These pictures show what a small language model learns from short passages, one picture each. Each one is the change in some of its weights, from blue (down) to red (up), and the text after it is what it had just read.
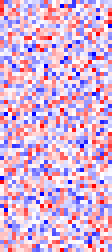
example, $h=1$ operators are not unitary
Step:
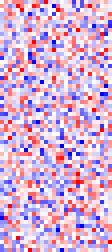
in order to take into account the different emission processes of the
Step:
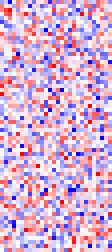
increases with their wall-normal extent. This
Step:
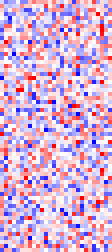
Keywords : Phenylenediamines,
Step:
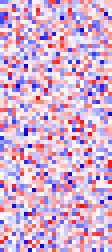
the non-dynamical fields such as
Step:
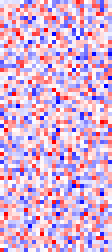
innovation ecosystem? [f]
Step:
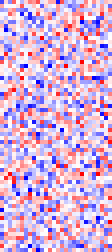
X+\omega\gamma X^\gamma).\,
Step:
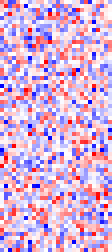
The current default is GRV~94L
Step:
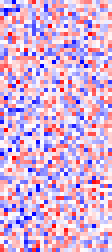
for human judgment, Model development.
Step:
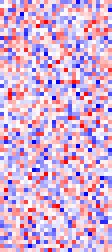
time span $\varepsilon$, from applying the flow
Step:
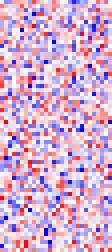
decays. More difficult is a test of the relation
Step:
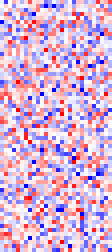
for cocoons processed using the new technology.
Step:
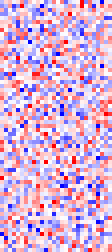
a future $e^+e^-$ collider scenario,
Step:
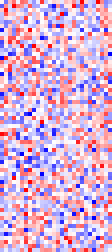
and Introduction: Triple H therapy
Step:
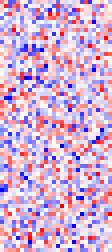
The features are extracted form both channels of the
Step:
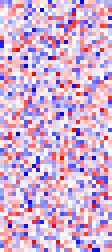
bias is the presence of an energy gap between the
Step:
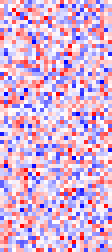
system on which Docker can be installed
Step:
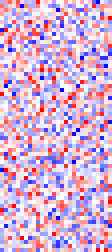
and synthetic, has grown and are thus
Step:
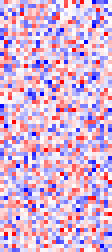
during the instructional period. In flipped
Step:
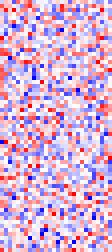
dysentery, and fever. The extracts
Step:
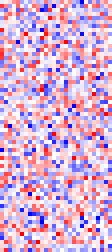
the X-axis in a continuous way, as shown
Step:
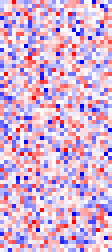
using some substituted phenols has been described in
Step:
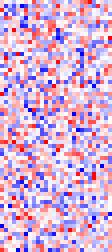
Comparing the physiological range in human
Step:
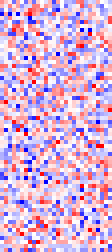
see Fig. 3b black), in contrast to recent studies
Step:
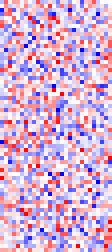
writer`s view, and respond to it. This
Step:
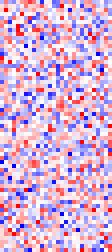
was done according to the method put forth by
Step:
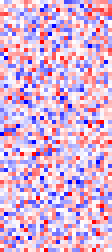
wings of the lines. Then, we fitted a
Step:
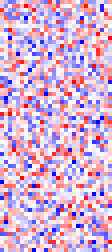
close results that can be cast in the following form:
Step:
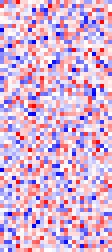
workload modelling, resource scheduling and
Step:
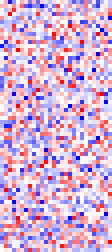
CO molecules are coordinated linearly and the other one
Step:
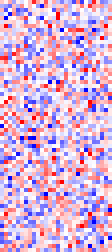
We started the first science café in
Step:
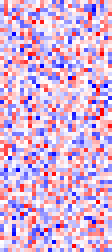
Blooket as a highly acceptable
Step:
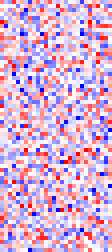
\left [ \delta f(\omega_{k'},
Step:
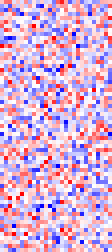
reactive to light. Fundoscopy
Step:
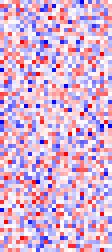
the difference between the position angle of a star in its
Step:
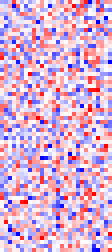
\tr_h (A \otimes B)$, where the
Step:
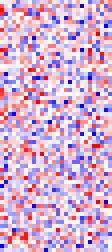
\end{theorem} The above theorem shows
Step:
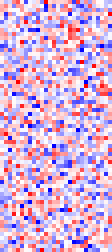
results is determined through non-parametric statistical
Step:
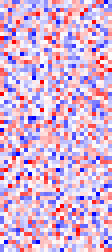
dramatically enhanced the ability of the gate
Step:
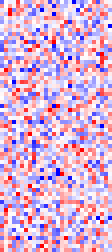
from austenite to martensite for the
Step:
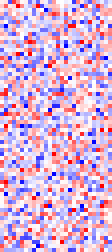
second systematic and the third, an estimate of
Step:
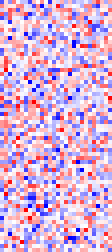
gravity induces an asymmetry between the forward
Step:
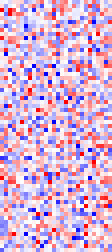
. \end{equation} Since the space-time is
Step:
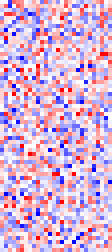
an appropriate method for analyzing operational applications.
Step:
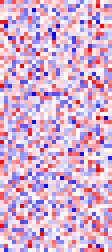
\end{equation}with \begin{equation}
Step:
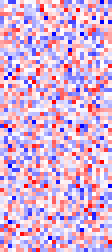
PMT and SiPM. \item
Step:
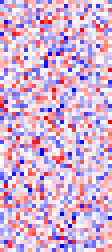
results may resolve some of the perplexing
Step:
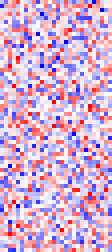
to advance. \textbf{Step 5:
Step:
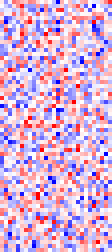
a slight drop was observed in all FEM
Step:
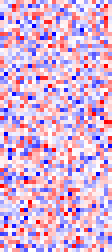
the Level-3 plateau is better explained
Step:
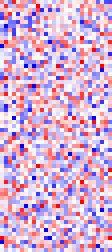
(dash-double-dotted) line:
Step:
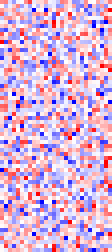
epidemic first in Lombardy, and
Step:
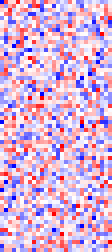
and the overline indicates the GUE average. The
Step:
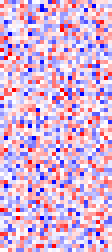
device needs to be controlled, and each is dynamically
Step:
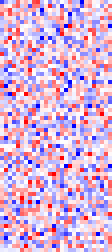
of work is to review critical infrastructure protection
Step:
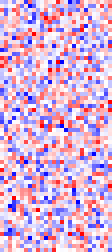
This difficult algebraic exercise can
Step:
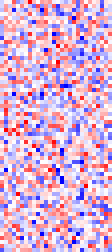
potentials, the untamed killing would
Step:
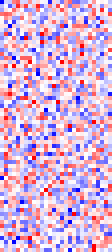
well as between the groups for repeated measurements.
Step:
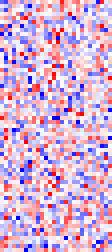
of the other crops etc. [8].
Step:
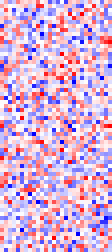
output signal response, as configured by adjusting
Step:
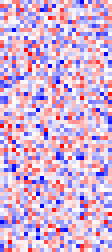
the upper edge of the luminosity function has been detected.
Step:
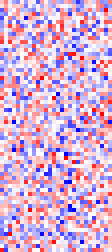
mode omitted, is used to define a generalized
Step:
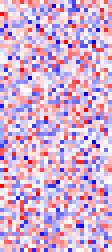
stimulus variation at the relevant time when they are
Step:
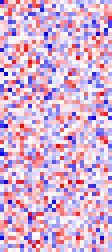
and dark matter in relation to the accelerated cosmic
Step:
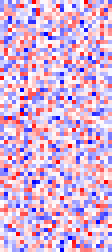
Ukraine; E-mail:
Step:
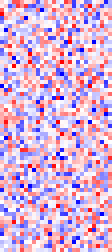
further family coordinates evidence and operations.
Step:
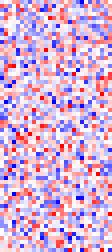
the relevant scales of the model. Next, we
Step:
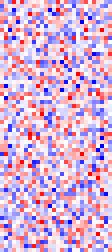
analytic symplectic map is uniquely
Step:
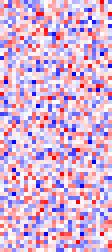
proposed in this work. The new embedding can be
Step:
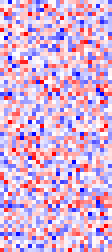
are plotted: BAL WISSH
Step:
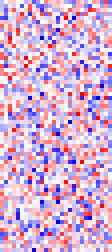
to the patients not only medicament treatment, but
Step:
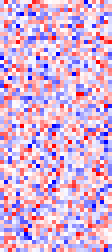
good rabbit performance and blood
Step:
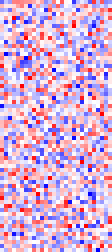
coastal projects and it is directly
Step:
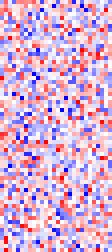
for its melting behavior. Hence, in an
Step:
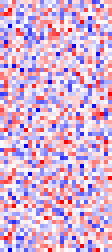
magnetic or electric fields. Yellow arrows
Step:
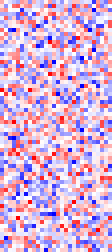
the company. H5: The ratio of total
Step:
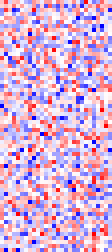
only if r is even), hence
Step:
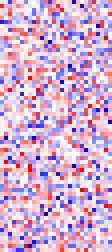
site can be used for water pumping and
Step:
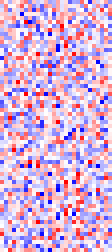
payoff-equivalent provision and appropriation
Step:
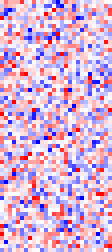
For example, a maximum of one hundred sequences
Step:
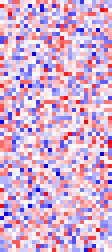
but a character the novelist creates -- the
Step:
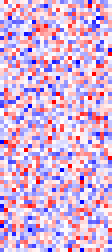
800 9 Shifted and Rotated
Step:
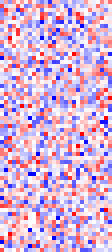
too sophisticated level or simplified and
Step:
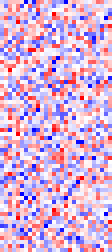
with an increase of the colloidal particles
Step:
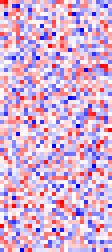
the resulting compounds are obtained in good yield. In
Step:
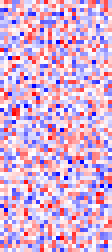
inter-helical distance $D_{int}$ in
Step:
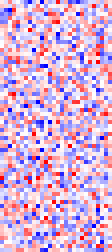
we have tried to retrieve the original dataset
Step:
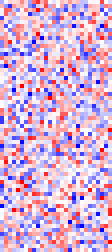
(air outlining the falciform
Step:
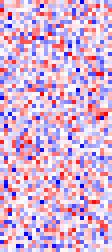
= 10.3$. \subsection{SNR of
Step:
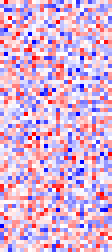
the name and email address of the person
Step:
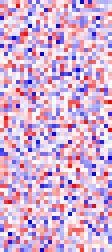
two as shown in Figure 5. In local regions where the
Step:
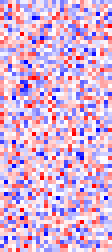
guidance based on the results of future projects.
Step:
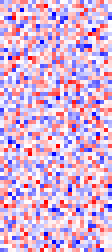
interview if terms are agreed. Step 2
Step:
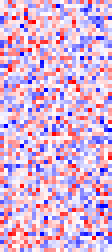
**Jean Abouardham**,
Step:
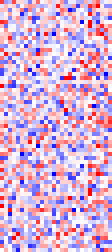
\begin{split} w'_\Lambda =
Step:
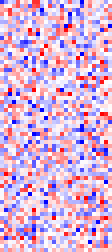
of order signs, is the same order of magnitude as
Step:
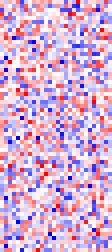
is illustrated, only slightly tongue in
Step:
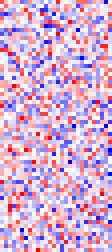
far from the best-fit solution and even lie
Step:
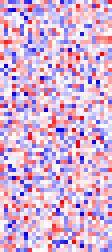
hill glory bower at 3.0%
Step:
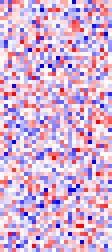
strength to the cell wall. The found structural
